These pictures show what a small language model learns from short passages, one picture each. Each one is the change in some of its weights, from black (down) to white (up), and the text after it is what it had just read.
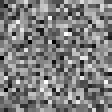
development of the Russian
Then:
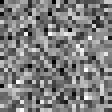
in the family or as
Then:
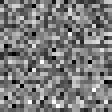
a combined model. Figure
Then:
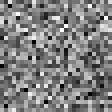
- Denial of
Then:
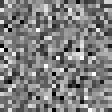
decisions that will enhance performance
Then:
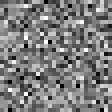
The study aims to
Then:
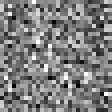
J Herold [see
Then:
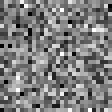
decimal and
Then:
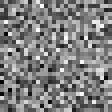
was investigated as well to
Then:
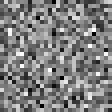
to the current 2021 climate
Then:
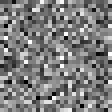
young adult with fever
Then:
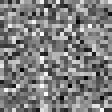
was knowledge less than
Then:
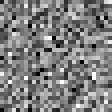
own standards, she
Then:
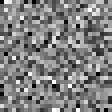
OD and the appropriate
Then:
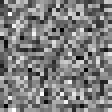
the Code of Life
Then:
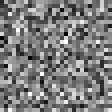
the Mastering
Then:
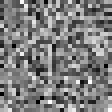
ownership, and state
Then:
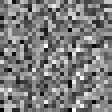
typically increases with increasing
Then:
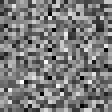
on different assumptions regarding regions
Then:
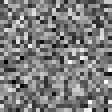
the integration of deep learning
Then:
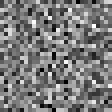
and interactive perspective that will
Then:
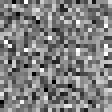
Death anxiety is a
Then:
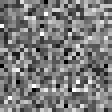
paper, and all authors
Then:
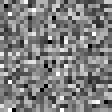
optical imaging of nano
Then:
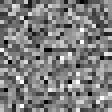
it can be used as
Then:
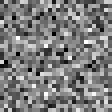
or care [7].
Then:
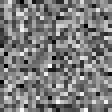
of restorations in
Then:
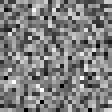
correlation with CPI.
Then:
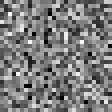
based on induced
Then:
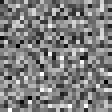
the formation of children's
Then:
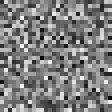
the multiplicity of considerations
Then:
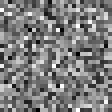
five shortlisted
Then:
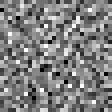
actively, teachers have to
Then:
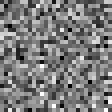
with CKD. In
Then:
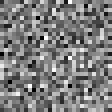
the assumption that each individual
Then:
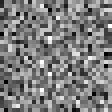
is a top destination
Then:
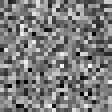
difference between the simulated results
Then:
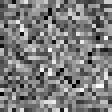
(USA) and
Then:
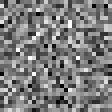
chromium-related pollution
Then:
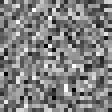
actors from the rules of
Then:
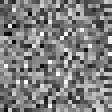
day, suture
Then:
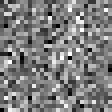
progress made on adherence
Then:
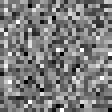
accelerating global energy
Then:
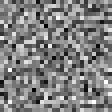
collection, interpretation of data
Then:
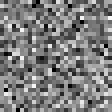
made of biological applications and
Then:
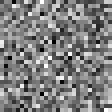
individuals with a higher level
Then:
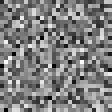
the importance of social
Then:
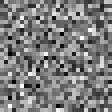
the accurate vessel
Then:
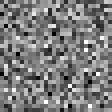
[1]. With Nigeria
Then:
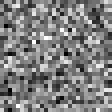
an agent as an
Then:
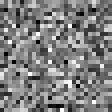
exponents in
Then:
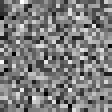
of selected dietary
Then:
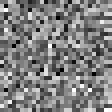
edges, providing a reliable
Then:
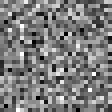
grid squares of
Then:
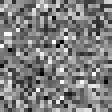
individual data files or
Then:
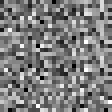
in the absence of any
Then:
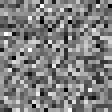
Overall malignant transformation
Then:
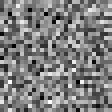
frequency, percentage,
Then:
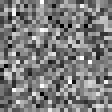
Upper foothills
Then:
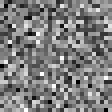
Picture 2 The
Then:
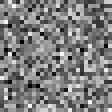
that this newly
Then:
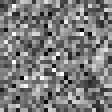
(October 9,
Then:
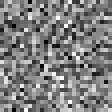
the cases, there was
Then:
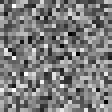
our report. In
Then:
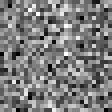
are evaluated and compared via
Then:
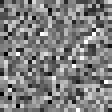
is responsible for his
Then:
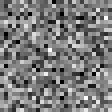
Corps in the study
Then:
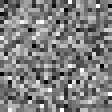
comic strip's
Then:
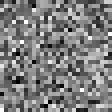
husband. Here
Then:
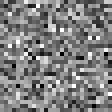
FC2 layers.
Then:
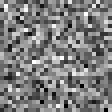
Netherlands 11.
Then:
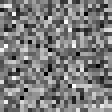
(13) years from
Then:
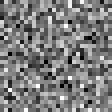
and they appear to function
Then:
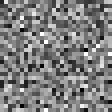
the frequency of the key
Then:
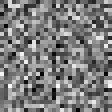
an important sector of Indian
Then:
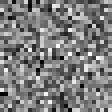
belonging to risky
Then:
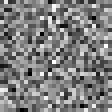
satisfaction on the personal care
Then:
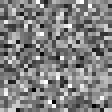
setup was awarded to
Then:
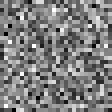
the capability to continue operating
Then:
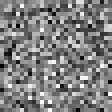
what extent are the following
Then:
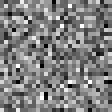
para reducir el
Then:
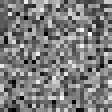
A is the multiset
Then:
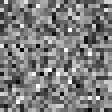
standard while the blank
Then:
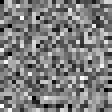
that the people can fight
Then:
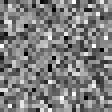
in rats extracted by
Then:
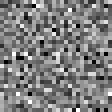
2D interference simulation
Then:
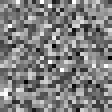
Germany received significant financial resources
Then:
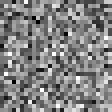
Debate has
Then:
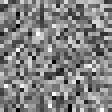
evaluators and the
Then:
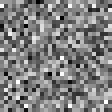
important occasions for
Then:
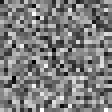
the model. Due to
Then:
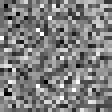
rotation method was used for
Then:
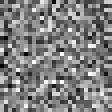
engagement with the residents from
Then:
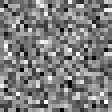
main POIESIS
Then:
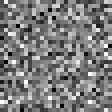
interface designed to probe control
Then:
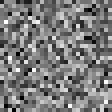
and more importantly
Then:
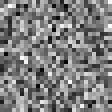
with open repair and
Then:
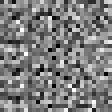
knowledge, regarding psychological
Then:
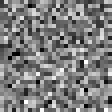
the edge map. The
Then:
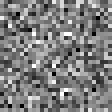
nanowire reaches
